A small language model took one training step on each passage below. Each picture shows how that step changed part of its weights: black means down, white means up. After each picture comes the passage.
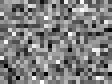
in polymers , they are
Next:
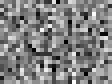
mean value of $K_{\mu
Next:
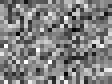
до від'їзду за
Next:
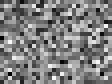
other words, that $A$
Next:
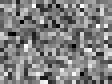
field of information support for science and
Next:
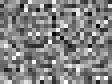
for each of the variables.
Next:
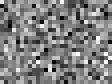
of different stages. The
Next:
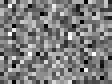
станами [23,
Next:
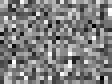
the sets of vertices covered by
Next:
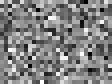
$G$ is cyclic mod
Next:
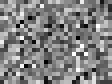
with your own ideas
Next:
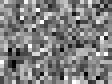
stemming from political
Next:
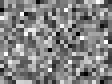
the existing policies, regulations and
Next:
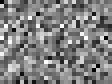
qor nimaligini
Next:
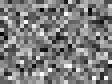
isolated. To the solution of
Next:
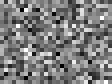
approach because we chose to base
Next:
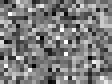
Hausdorff approximations with
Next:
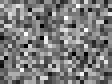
float32 pc
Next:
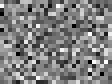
that incorporates thermal memory
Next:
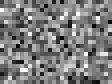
order to evaluate particle size
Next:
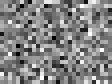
berpikir seorang
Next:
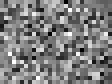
of organisms depend on DW
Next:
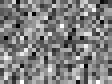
simple case is that we replace
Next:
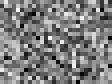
Nayak Department of
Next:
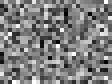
It developed entirely in the
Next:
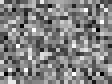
clear from the above studies that among
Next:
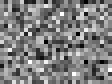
año viejo,
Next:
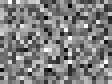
_{\delta}(\varrho )\phi
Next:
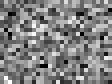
main ingredient in our
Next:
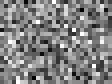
a substantial inspiration
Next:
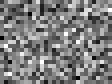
groups, ordered as follows:
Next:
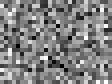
insoluble product was identified to
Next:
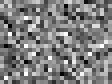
зазначає А.
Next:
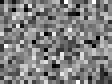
Masalan, ot,
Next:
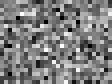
\newblock On the convergence of
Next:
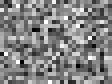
decomposition triple. Then:
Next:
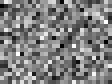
not need to provide sensible or
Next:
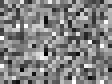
Support, next-generation
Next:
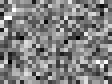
proof here. \epfv
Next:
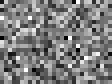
l'oralità non
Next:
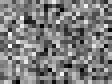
compute the limit of $\frac
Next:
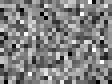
define an automorphism by stepping from
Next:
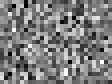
las diferencias políticas se
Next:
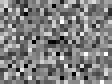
ini adalah melibatkan
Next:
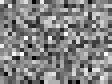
optimal control problem, working backward
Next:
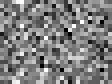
as the absolute value
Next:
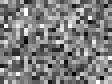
produce ingots by
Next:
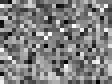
that this new bound can be made
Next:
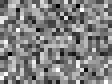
the educational organizations;
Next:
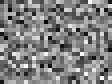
The result is a hybrid
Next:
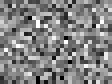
источниками для
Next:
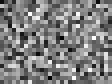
daily operational costs over the number
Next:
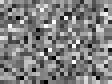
are angry or nothing
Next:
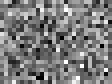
we get a structure of a
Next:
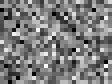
in the pivotal case of
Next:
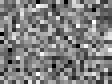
the enterprise. The
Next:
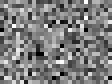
1, 2, 3 and Theorem
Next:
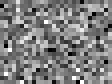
kadang kalau
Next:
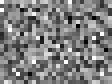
SNR performance, but at
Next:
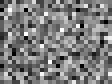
two antithetical values such as
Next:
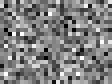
of cytokinins, addition
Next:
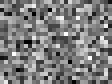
male patients with respect to either
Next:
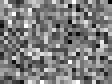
processes in random environments}
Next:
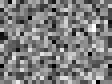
The results of the data obtained through
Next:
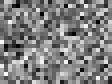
(ASCII) given below
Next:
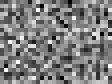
and write $p$ for
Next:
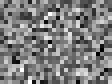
system \begin{gather*}
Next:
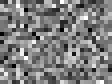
with ever increasing competition and
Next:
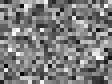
features refer to the internal composition of
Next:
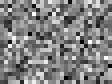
$S$ is of type I
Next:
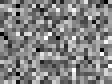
author of the article also expresses
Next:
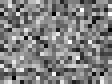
a L4 quality index at high
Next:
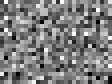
shown to have better accuracy when compared
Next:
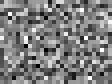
for a sign-changing
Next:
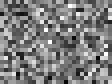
além da colaboração de
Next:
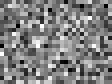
autoridade neutra,
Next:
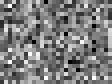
à natureza pública da
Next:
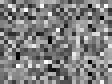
is a bounded linear operator. It
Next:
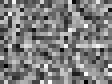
random walk tends uniformly to
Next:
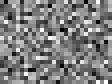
share their habitat with
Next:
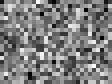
rely on partitioning the network
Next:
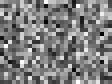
and up-to-date
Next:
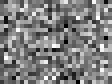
Begriffe In der
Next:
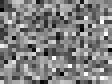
players: determination of
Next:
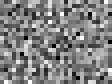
a neutral compound,
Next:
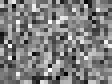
the accelerated method for making
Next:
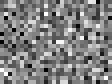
the collection of finite subsets of
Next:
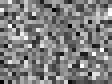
execute such procedures as
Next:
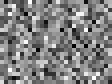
present work aims to understand the
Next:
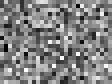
dimension bénéficient
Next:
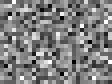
goal of the next section is
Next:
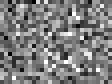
has path-width at most
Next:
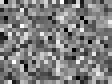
make the title area
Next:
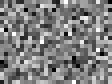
The epistemological
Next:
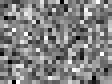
miqdori mavjud
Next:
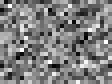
cette expérience, la
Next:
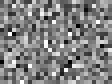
основы преподавания
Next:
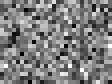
illness revealed that the
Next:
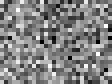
its norm topology. Consider the set
